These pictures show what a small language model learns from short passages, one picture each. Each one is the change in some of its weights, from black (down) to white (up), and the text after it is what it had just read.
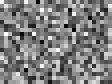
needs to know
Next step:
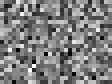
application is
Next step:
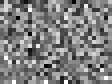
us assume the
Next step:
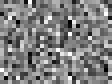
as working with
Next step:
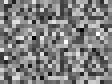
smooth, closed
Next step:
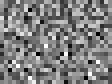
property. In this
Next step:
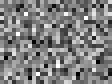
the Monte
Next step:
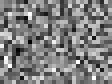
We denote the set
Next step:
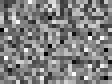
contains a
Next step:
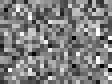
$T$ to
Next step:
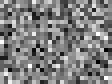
the unique integer
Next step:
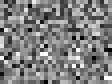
from their initial time
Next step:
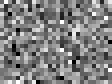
simple poles.
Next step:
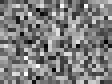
A First
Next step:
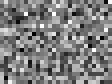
imbedding theorem
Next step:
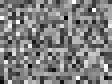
the heat
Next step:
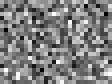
be described by
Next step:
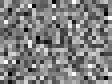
As shown in
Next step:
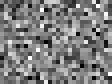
The second is an
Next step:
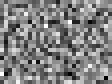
denoted elements
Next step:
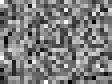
up to the
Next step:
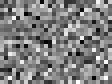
The generalized
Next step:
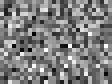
applying Lemma
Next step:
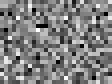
however, now
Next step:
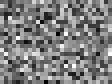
with that of
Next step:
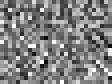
this case, we
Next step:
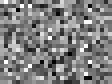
depends only on
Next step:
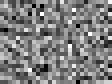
D$ denotes
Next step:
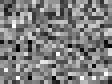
it remains
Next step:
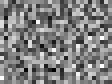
process $\phi$
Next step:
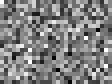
total space
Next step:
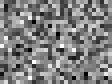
will write
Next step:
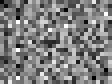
is also a
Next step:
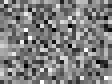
a unique invariant
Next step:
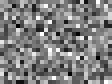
and lies between
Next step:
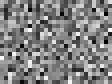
expansion and
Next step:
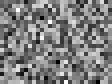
all $z$
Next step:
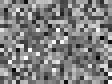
$\alpha$ is
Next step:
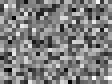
the local theory:
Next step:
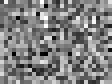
Here the
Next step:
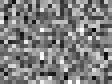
real positive function such
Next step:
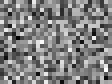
the notation of
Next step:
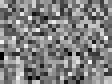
totally different
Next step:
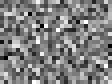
\rm def
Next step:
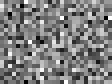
Step 2 of
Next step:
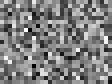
the canonical
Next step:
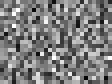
a way that
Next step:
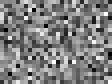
hold with
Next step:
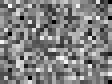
particular compound
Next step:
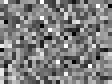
role in
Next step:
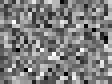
an indefinite
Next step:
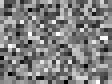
if and only if
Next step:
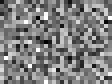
The following equality
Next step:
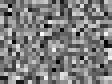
that it also holds
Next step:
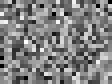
\tau \circ
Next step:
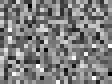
first and second
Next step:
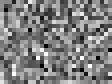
group methods to
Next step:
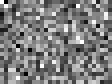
idea is to
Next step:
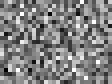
words such
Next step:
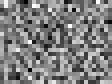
class specialties
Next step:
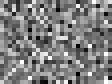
Duval and
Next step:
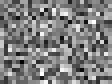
and so the
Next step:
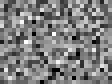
will omit
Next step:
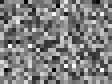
within eight
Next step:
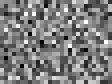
be non-empty
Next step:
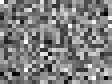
so as to
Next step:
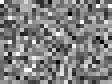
< \dim
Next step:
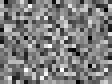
\xi \in
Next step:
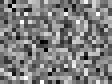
R2 using a
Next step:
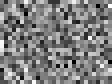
root sets
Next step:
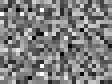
result, this is
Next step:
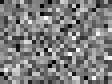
a scaled
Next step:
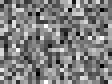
diagram of
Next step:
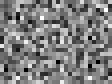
\ldots &
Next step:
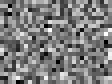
that it converges
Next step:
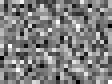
and formally define
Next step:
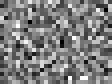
\}$ be the
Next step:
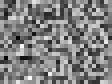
from $k$
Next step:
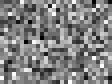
manner similar to
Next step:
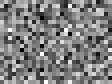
subgroups of
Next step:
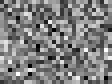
a number of simple
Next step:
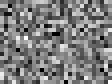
that $\mathbf
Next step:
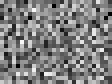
of the cost
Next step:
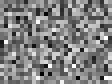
For the first
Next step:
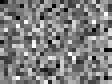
is a graphical
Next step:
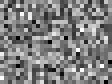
of $\phi$
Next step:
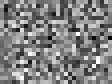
we recover
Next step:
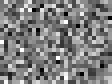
large, and
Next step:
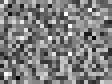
such symmetry
